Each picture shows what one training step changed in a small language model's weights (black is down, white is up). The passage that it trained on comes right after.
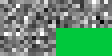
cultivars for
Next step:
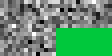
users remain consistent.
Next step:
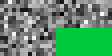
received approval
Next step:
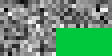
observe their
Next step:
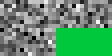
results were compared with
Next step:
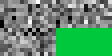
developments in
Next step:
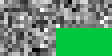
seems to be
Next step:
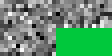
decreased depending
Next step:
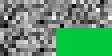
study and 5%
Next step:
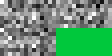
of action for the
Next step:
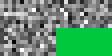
the achievement of
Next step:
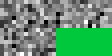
consuming beans
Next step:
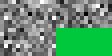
5 Present series
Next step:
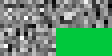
CDPs related
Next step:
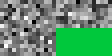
in a potted
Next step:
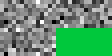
sustainable practices and
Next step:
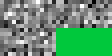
temperature of the
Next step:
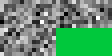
reader with a
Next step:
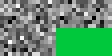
well as making
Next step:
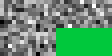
metrics. The proposed
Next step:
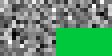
and engineering
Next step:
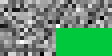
point with the
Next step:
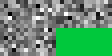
interoperability best
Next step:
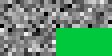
constants of
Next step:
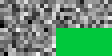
height and
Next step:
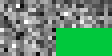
simulation variable at different
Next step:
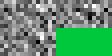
.$$ The initial
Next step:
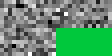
have pursued
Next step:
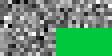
Government or
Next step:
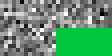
the 20 amount of
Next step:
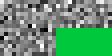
Training event
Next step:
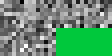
that the values of
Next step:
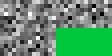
as well as
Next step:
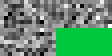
buffer in
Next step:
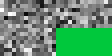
suitable for recognizing
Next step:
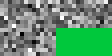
flask. A
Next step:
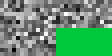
to take the place
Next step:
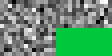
We used spectral
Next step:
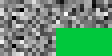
can be separated
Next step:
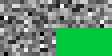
compared to the sample
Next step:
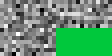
the circular
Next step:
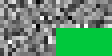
be applied by online
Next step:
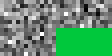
for ensuring social
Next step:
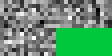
study the human learning
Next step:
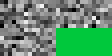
must prioritize
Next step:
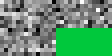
different points of the
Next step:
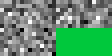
advantage that
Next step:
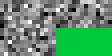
service is changing
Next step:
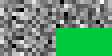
can be concluded
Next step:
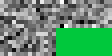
in common and how
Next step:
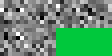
personnel via
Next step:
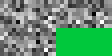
to develop a
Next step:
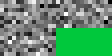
obtained through these methods
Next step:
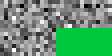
art. The
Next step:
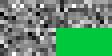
distance relays.
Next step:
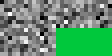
particularly during health
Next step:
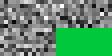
sorted food
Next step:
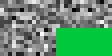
will help to
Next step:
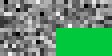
order. In this
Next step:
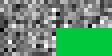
and assisting
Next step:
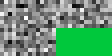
VMs are
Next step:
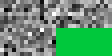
are calcined
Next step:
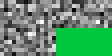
Fig 4 A
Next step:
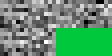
illustrate the
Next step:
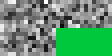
is A LOT
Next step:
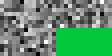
that do not
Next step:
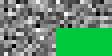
speaking tasks improved
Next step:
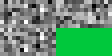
of books
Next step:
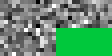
effects. Be
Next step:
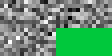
should like to
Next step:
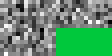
school include:
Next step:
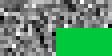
not linearly related
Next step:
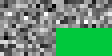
element of
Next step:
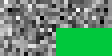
a chief
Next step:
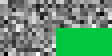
of identity and
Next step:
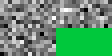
and grain yield
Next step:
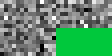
1 male)
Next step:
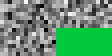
a una
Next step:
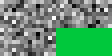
2: result of
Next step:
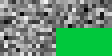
hotter than
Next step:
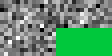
films like
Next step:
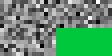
of ecological
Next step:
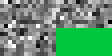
demographic and clinical
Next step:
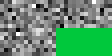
regeneration and
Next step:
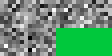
with p value
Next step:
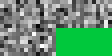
The present study
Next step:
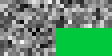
was effective in improving
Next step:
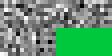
per class) was
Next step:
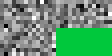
and Blood
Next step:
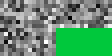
to be approved
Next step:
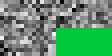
in order to identify
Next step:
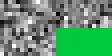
progressing to a
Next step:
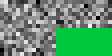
breath of the
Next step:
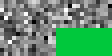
followed by measuring
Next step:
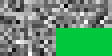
to influence the work
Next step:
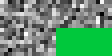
of the following equation
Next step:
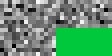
mm) and
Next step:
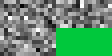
views: For
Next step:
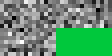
system under the
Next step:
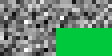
experiment 164
